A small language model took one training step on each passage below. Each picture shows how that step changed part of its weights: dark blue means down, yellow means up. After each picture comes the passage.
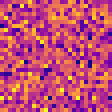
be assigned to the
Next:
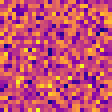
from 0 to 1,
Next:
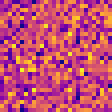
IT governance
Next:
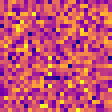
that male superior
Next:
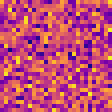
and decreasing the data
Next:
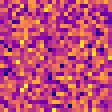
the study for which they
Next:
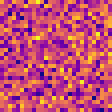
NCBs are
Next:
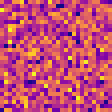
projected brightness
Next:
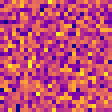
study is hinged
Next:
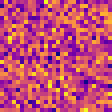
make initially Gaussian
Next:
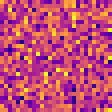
and larger spectral coverage
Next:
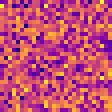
acetic acid
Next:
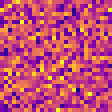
records. This review
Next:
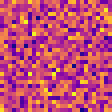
unique equilibrium point in
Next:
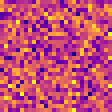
provide (Chopra
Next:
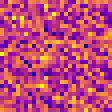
all variables considered in the
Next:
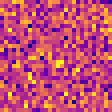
along with worry and
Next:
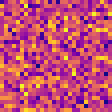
top-oil thermal
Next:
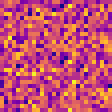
from bSDD.
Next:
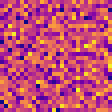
This model could be a
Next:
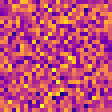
this purpose, the system
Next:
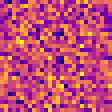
*S* test was
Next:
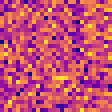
with occasional
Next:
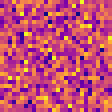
tailored to known
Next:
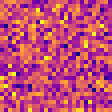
the interstitial
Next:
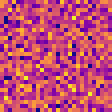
Interest The authors
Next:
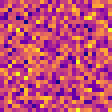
This paper studies the problem
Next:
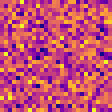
by the differential
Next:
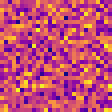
parallel polarization configuration
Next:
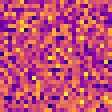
of freedom.
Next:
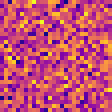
want to have the
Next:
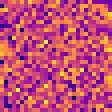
chemical and biological processes
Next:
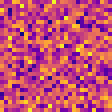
monitor the behavior of
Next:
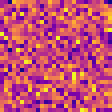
deduce from
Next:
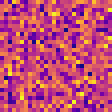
topic in information processing
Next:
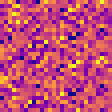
identical physical and
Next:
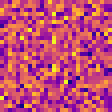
degrees of
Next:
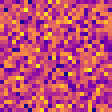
the respective communities
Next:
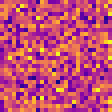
13. Tubal
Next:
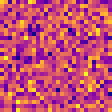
1.15 individuals
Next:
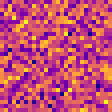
or having same effect.
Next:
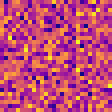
and different SUSY
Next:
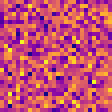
are the only sources of
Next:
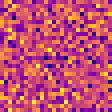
training set. In scenarios
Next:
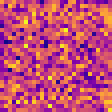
in several stages.
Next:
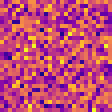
the message content in
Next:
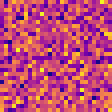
Storage: 10
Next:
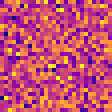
with further integration of
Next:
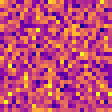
and false
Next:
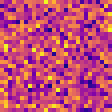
star progenitors
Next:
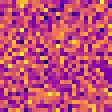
by actively using the
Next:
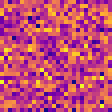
= a + bX
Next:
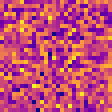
of metals becomes
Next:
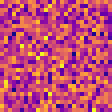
the velocity profile, this
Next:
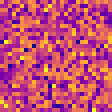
the low yield of
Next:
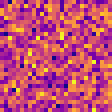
value), while the primary
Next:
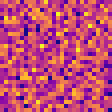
modern schemes like
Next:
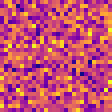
have several cuts.
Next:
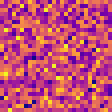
the correlates of
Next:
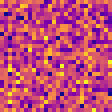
To that end, we
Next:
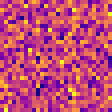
Better resolution estimates
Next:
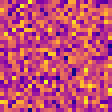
30 year old
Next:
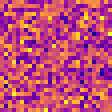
of transient,
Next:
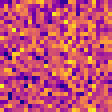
active in the National
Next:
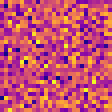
with the creation of
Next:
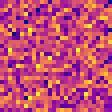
This propagates to
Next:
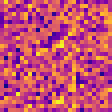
are typically more
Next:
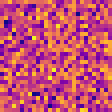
energy. She
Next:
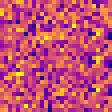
direction, as well as
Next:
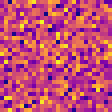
wide range of
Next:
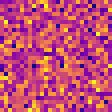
monitoring. Initial
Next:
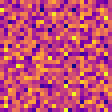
mechanism that operates at
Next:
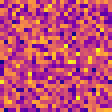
the KH instability
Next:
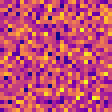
We argue that the
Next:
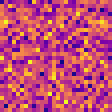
the 'Mirror
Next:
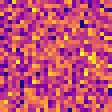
energy barrier
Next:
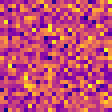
and Afifi,
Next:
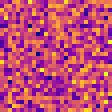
decrease the results over
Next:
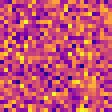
quench from initial
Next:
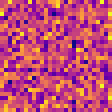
the $\pt$ of
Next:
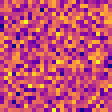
benefits. First
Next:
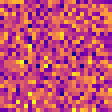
along with the change in
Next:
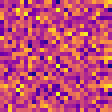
nearly impossible
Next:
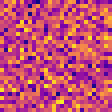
if there are different external
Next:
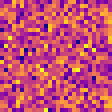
available dataset for initial
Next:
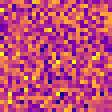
performance, the centralized
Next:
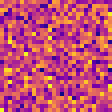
These results suggest that
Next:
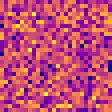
that the phenomenological
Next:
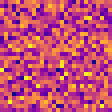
a function of the
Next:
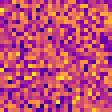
elements of the CM
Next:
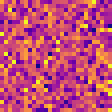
and Lin,
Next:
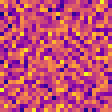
material itself acts
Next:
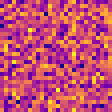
scale shows a gradient that
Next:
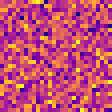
Digital signal
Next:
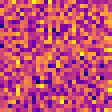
lies lowest in
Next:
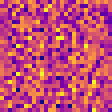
the dependence of the cross
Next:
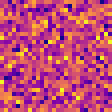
arise, such as
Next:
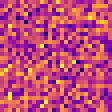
This report describes the
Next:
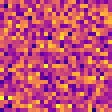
with the components'
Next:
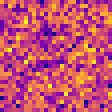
inherited as an
